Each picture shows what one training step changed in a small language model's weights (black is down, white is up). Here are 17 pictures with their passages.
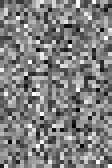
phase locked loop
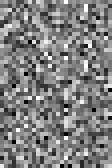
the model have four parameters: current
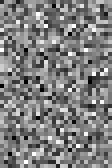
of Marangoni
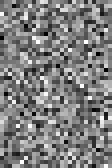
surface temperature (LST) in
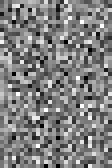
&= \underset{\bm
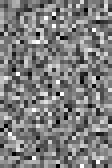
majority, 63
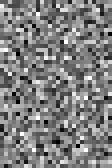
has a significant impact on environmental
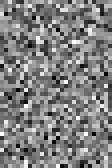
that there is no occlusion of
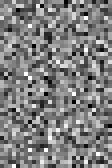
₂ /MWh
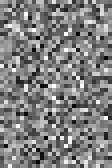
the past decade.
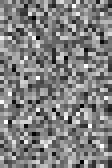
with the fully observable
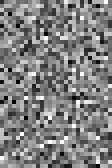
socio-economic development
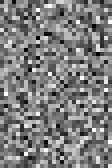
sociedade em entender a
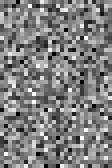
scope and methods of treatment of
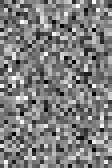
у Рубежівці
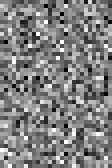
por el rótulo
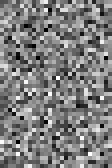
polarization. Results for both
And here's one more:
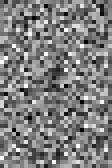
su vida, sean
